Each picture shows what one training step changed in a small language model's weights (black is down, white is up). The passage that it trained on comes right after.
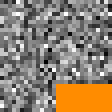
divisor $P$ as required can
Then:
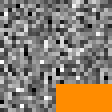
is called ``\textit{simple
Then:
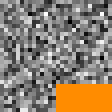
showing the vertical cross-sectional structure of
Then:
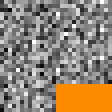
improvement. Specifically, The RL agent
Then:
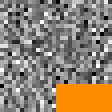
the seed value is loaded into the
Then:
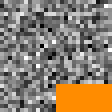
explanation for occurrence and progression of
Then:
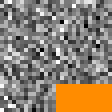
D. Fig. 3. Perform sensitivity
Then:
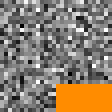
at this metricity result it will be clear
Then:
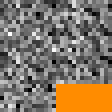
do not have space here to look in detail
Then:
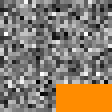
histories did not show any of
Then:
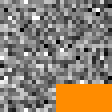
units are needed for just a few hours per
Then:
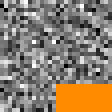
fine strips or dots and uniformly distributed
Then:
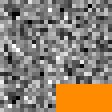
fully differential single jet inclusive cross section at
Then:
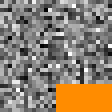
*a priori* unknown. Two extreme
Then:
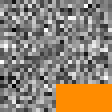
T, Tziam HA,
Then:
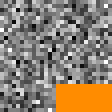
remnant will amplify as
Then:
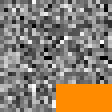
tool as fit for release. This
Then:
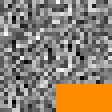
silicon steel lamination. The
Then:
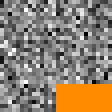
go further in supporting genuine cultures of
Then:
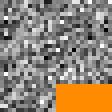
ageing trajectories. \end{abstract}
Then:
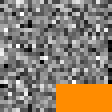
4. SST at the western
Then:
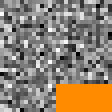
phase space where HMChPT is applicable
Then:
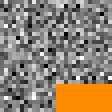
dataset. There are $19$ nodes in
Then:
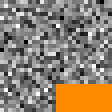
at a stronger magnetic field. The validity
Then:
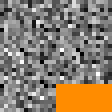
an important role in global success and become more
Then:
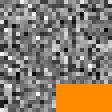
\begin{proof} We consider that
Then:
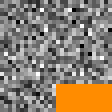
broken down pieces are boiled
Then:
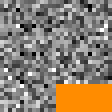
previously observed in banking reforms such
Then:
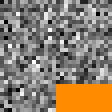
functionals $\nu\colon\,
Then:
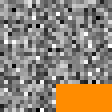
Nadia H. Rafat |
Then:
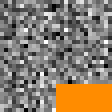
product algebra} Let us first suppose that
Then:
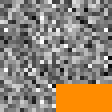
in the opening/closing the
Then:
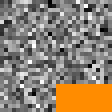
\end{equation} They are bounded by
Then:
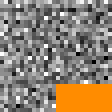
let $S$ count the number of
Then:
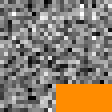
pectoral-ventral length, and
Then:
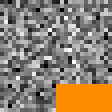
function of MPV in its diagnosis have
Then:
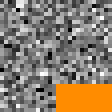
inventory systems on customer
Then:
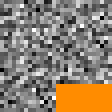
external auditory canal
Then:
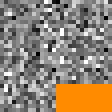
the boundaries of the lives of
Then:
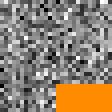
compared to the other schemes. The
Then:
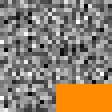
Necessary further tests of the resonance interpretation
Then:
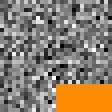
a quasi-periodic feature, and the power
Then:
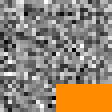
produces a systematic bit and a parity
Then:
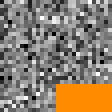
free, that is, the sphere can
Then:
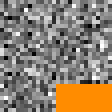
effective theory below the SUSY breaking scale
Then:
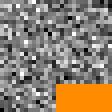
Asian region has enriched with different
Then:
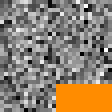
\end{equation} a feature first noted
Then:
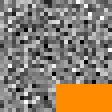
\vspace{.25cm} In the
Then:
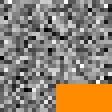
underlying trees. The proof that the
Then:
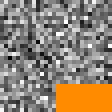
different thermal cycling treatment. As mentioned
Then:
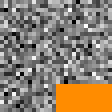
mechanics. Blackbody radiation is a
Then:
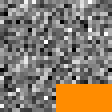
Black and Scholes model does not
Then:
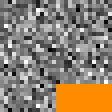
a value $r^{*}$ exists such
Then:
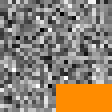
as a spin-dependent scalar field which is
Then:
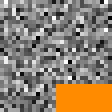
than 15 cm from the anal verge
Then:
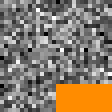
can use the matrix-free low-order
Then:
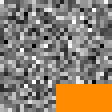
gathered from two of the setup's
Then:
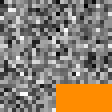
address that, ray equation(s),
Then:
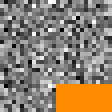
interactions with SO_4^- ions.
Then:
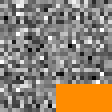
"all $aa$" configuration and the
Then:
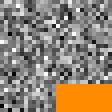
candidates for each query through an online
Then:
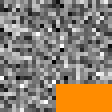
major difference is that in this case the
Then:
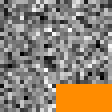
is the product the user clicked
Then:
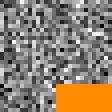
wear A functional scheme of implementing the
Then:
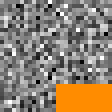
= c_t$$ The inverse procedure of
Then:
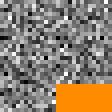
human fetal specimens free from any
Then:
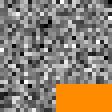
purple to blue, globular
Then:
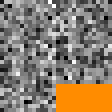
available, and have the potential to reduce the
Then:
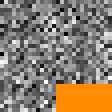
captured to yield the performance of the
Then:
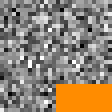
elements of an arbitrary order in $G$.
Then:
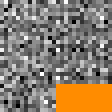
acceleration of the gradient method.
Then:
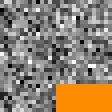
VULCAN, with the equivalent uniform
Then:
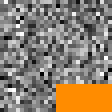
measurements of physical properties, such as
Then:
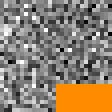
maximal monotone operator $\mathcal{A}$.
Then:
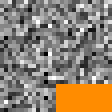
steps of 0.004 Myr,
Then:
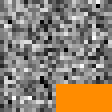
man-made hazards, and
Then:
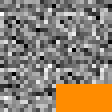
space density they must be replaced by
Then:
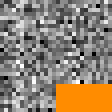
RB performed parasitological and
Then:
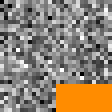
the built environment for future generations.
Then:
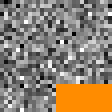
b_j\cdot \left\langle
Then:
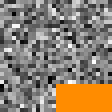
is kept constant in the
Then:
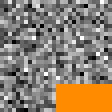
traditional spectroscopic criteria. The preliminary
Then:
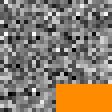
method to solve the Schr\"odinger
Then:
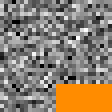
Domain: Eukarya
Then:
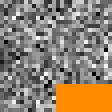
was assessed with coagulometer
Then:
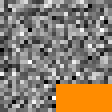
$S_n,Y$ independent!
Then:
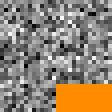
smaller than the size of an atom
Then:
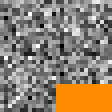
standard IP algorithm. In the second
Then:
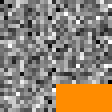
the variable of the resizing can be
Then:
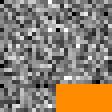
R=H), it has the
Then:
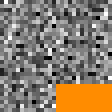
to impact directly on various aspects of human
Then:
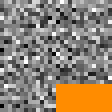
teaching with their approaches one year on.
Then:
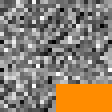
doing so, it supports
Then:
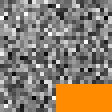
monolayer and gapless bilayer, can
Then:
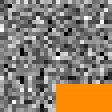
arithmetic volume function and the
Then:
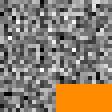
complex takeover situations, such as construction
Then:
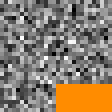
behave as anyon-like objects
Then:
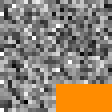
simulations: first gradient constitutive relations
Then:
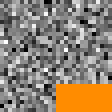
in a variety of sources including star-forming
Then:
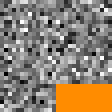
selection of $F$ then the mapping
